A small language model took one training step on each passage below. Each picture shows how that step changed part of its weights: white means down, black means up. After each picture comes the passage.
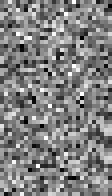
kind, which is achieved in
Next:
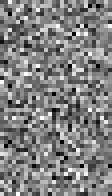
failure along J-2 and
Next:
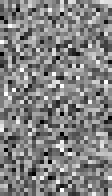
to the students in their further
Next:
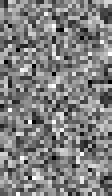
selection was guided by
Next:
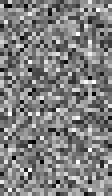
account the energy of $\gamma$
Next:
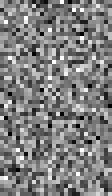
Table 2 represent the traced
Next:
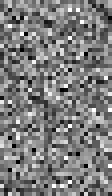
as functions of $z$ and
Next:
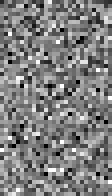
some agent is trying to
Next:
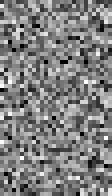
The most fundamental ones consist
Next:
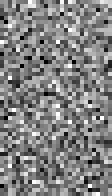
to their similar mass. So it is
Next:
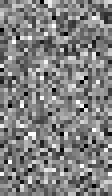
intelligence includes in its
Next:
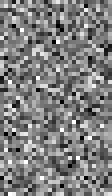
of the Ohmicity in the
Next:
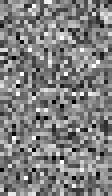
innermost regions the
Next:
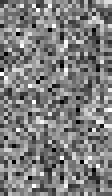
increase in faunal elements is
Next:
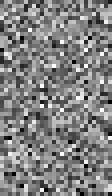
it would acquire a very large
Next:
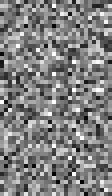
consists of a column of
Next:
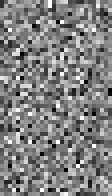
teachings: "Do unto
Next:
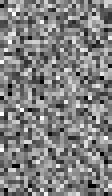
particles (21 spheres and
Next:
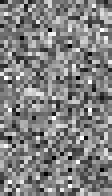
that by "condensed state"
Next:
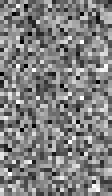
some cases. We also provide an insight
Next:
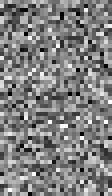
such as non-metallic
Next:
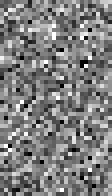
are mutually exclusive as
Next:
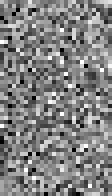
to the prosecutor's
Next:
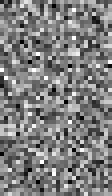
right gives $I_{p}$
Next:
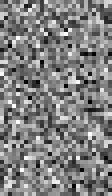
in the design of new standards and
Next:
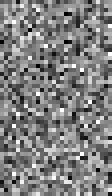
Further examinations should be performed
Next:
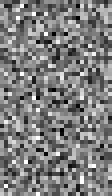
the input theory distribution as we approach
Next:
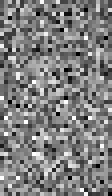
(or the $L_3$ point
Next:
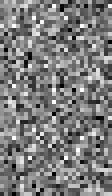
between the own prudential
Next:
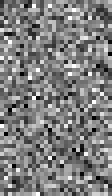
if it is perceived as
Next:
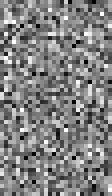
The NuPhase trigger
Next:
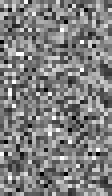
for details). We stress again
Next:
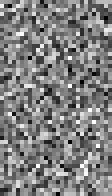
conceptualizes ideological
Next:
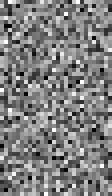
our previous work. Now we
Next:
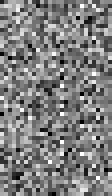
disorder strength
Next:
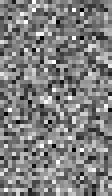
daily routine CI
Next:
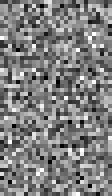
average over the ensemble of
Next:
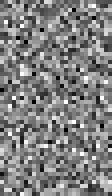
into building materials is a
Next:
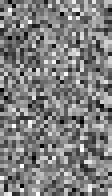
[1] Lazarou,
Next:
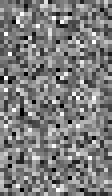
- with 60\% of trips
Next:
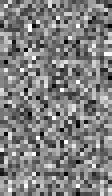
facilitate teaching and
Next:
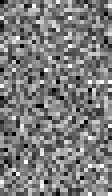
when there is a good alignment
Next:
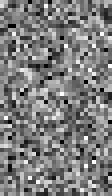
and $\mathbf{H}_{A}$ are
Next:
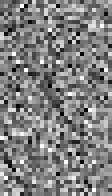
$2d$, and *vice
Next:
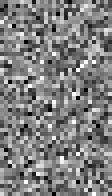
constant is not hyperbole: a
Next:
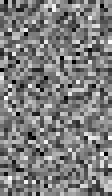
the triple $G =
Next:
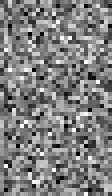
Rashba SOC,
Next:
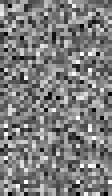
the energy-momentum tensor
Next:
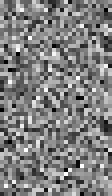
thus providing further evidence for the
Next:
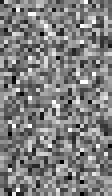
considering these preliminaries,
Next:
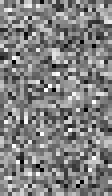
by extending Fick's law
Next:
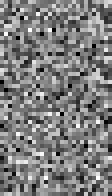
to DRAM. Sequential
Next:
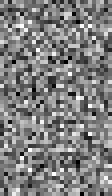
focus on low-frequency
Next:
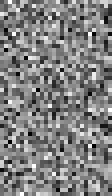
good approximation. We can also
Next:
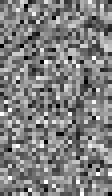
a correct lattice constant.
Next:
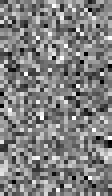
RKB Pauli based density
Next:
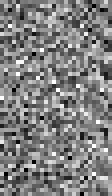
can arise when translating
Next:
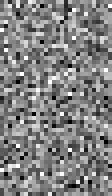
model and %try to
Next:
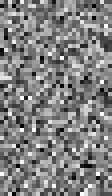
and electric dipole
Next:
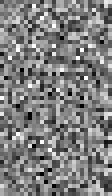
4 has been mainly converted to
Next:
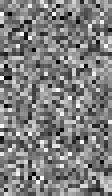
$\tau>1$, to Compton
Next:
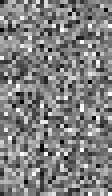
systems almost in all streets
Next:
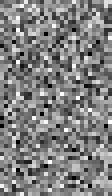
is considered since its complexity is more
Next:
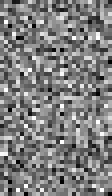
Choreography Specification of
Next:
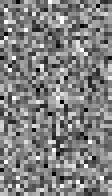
Income Size Data}
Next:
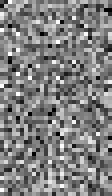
species. Ortho- and
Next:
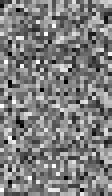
| | In the following, we list
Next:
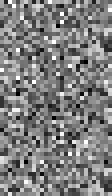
cut-off to remove
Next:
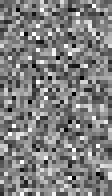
as operational corrosion [5].
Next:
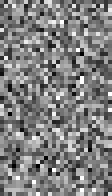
rNDI. Several
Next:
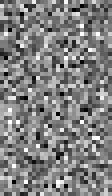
use vocal music from different
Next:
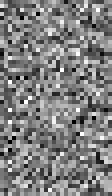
bistability and cyclic
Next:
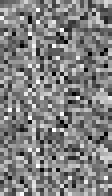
pan is insufficient
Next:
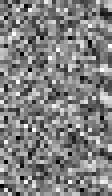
up/down and the second
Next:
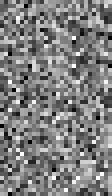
with respect to the drugs
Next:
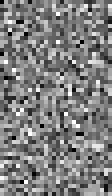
the nucleus. Our
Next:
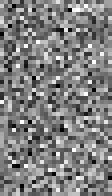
delivery and cord care
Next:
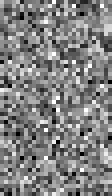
has gained momentum ever
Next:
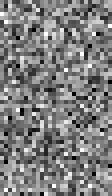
González J,
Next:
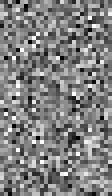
the molecule on the stationary
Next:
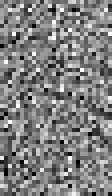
be applied to the study of the
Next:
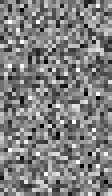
Processing) department at
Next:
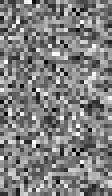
methyl groups with two
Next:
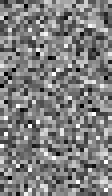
using one of the two equations in
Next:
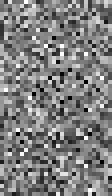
in $\tilde\Sigma$?
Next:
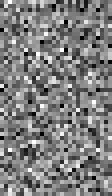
intellectual destiny.
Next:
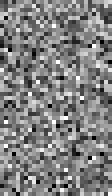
studied for a variety of DE
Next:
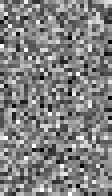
of conflict of interest The
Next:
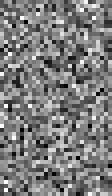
of gluino masses,
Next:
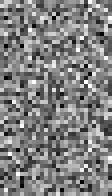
Standards must be available
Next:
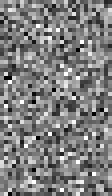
weak scattering amplitude
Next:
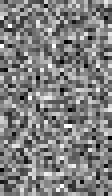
of cases. Factors significantly associated
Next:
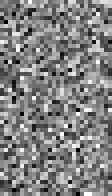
to this problem based on a reformulation
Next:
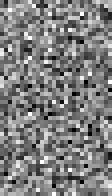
approach presented here has been
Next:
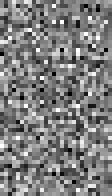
managed transparently
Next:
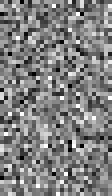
a nearby phonon
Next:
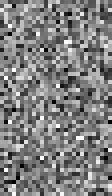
(t). Susceptible
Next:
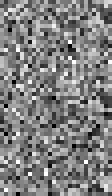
are predicted to become more
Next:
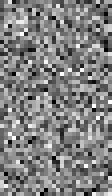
representation of the function $\phi$:
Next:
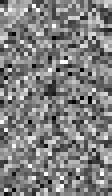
method was used for adaptive model development
